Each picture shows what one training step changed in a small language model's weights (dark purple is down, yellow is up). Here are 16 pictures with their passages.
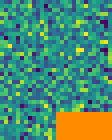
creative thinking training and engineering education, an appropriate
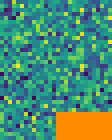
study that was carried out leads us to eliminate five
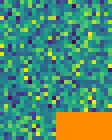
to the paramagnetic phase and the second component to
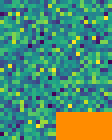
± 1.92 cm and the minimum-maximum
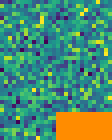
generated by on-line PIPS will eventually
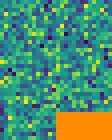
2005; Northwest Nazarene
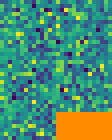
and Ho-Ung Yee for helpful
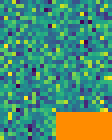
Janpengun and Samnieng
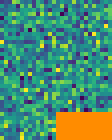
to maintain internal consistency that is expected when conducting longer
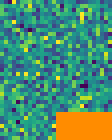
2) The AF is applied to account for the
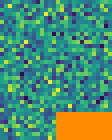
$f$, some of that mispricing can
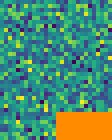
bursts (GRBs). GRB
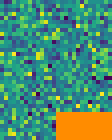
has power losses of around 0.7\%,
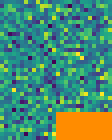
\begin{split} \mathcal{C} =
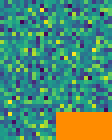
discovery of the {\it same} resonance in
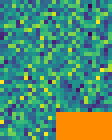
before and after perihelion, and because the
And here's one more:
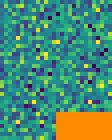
Calvo-Mozo Universidad
